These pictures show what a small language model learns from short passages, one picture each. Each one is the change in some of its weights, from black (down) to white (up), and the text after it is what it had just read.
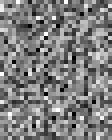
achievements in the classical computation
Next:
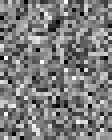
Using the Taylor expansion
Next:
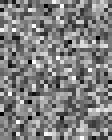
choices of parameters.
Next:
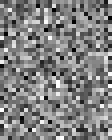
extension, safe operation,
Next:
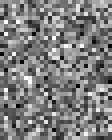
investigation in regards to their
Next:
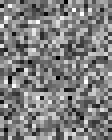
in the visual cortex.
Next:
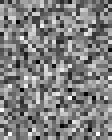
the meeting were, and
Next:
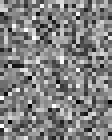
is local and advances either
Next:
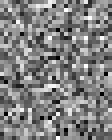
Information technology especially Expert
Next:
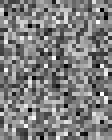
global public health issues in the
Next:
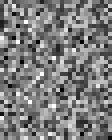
coating following the application of
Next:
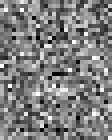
a unique $\lstar
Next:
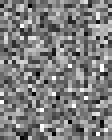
method transplanted by appropriate
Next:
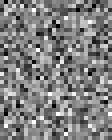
Marini, S.,
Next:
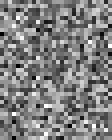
of symbols. From Lemma
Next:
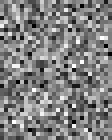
in hemodialysis patients
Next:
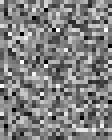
baseline case. An improvement is
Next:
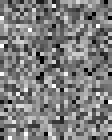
\proclaim{ Theorem
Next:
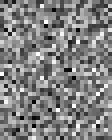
gauge and Higgs fields normally
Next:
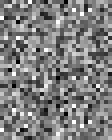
of the English language.
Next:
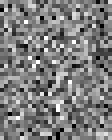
each integer $k$ less
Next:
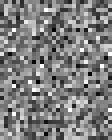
Standard Model Higgs boson
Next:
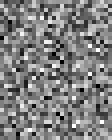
& Services beyond 2022"
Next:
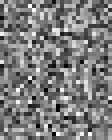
fuel cell and hydrogen
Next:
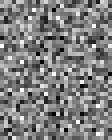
\right) - K
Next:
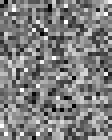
which is an increasing function of
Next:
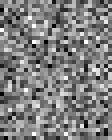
HOMFLY nor
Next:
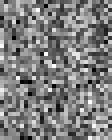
this study aims to examine the
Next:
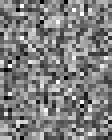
the five rounds were
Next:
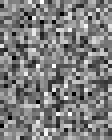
in the main text, we
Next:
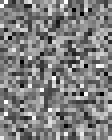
that of the values observed on
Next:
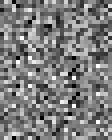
the orthonormal basis
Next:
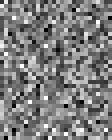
the obstacle separation
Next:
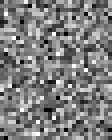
operations per second, table
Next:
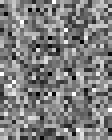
form. For the purposes of
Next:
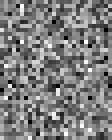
used: FilMetrics
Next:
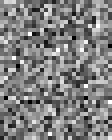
programming. For all major
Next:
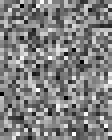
the zeta function regularization
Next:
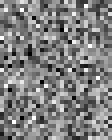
a lack of studies that evaluate
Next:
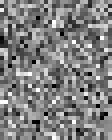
runup calculations such as those
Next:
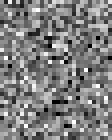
$\Omega$), while the
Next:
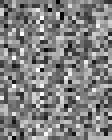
structure. # 3.
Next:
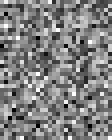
Performance optimization. To
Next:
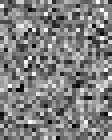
to distinguish $b \rightarrow
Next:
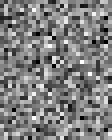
GA, which may take
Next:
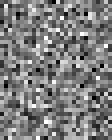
PIU was also
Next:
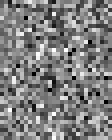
have a direct line of sight
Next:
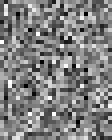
PLA is available upon
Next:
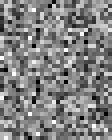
crowd flows prediction
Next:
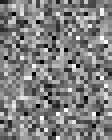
known improved estimators proposed in
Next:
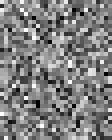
is crossed with the air
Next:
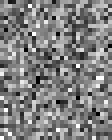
+ \sum_{\langle
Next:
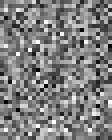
of ARALL
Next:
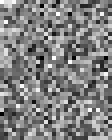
statuses. It provides a
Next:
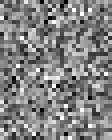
the change of the correlations of
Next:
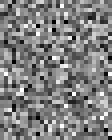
biocompatible Mg
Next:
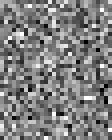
see that for $\sigma$
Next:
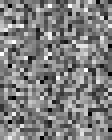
declare herewith that this
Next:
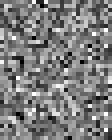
which have survived
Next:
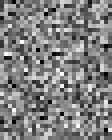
fluorescence emission.
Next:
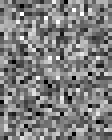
the Fourier coefficients of layer 1
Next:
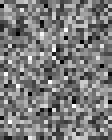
its concentration at onset within
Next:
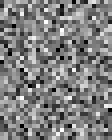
two vertices are those of the
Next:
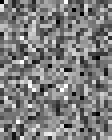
the kernel of ${\rm
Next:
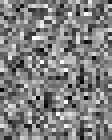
remarkably simple definition of addition
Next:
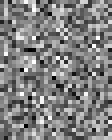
is expensive,
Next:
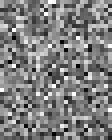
second main result. The
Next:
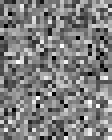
peaks at even $x$
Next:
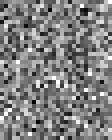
including gluon and sea
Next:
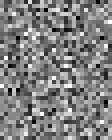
zero-mean GP at points
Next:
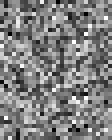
eavesdropping, as
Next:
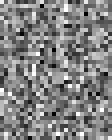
generalized fBm (see
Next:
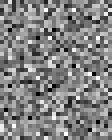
100 $\Omega$ transmission line
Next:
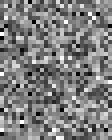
functions as a receiver.
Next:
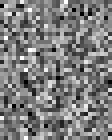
and the design is the non
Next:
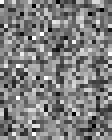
of the hip usually occur
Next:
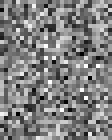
accuracy for ternary
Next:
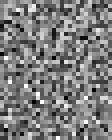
prominent nutrient
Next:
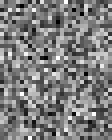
the copying machine must output
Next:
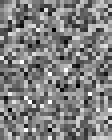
be chosen according to learning
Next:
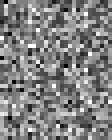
Present socio economic
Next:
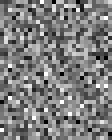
stellar radii, in
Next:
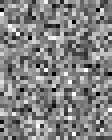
isotone inverse. Some other
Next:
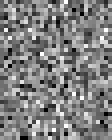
that the same method that we
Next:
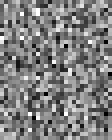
In this paper, a statistical
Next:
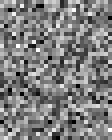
average annually made
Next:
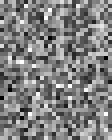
year, we have provided the
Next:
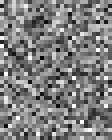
value part is fitted with
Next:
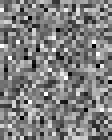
31$~K is shown in
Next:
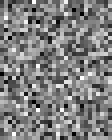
that the strength of a particular
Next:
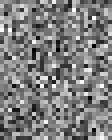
t+T)$ in which
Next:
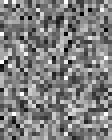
the required property. This proves
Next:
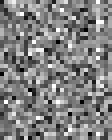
\circ l = l
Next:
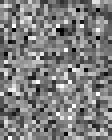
spectrum of capric acid and
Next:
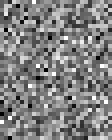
with other SM fields are
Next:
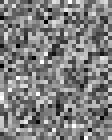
TMS as an internal
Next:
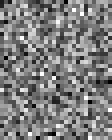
the rights and dignity
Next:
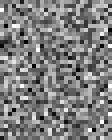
gathered from 365
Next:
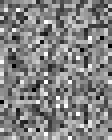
of age in our study.
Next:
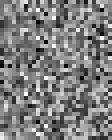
to other diseases,
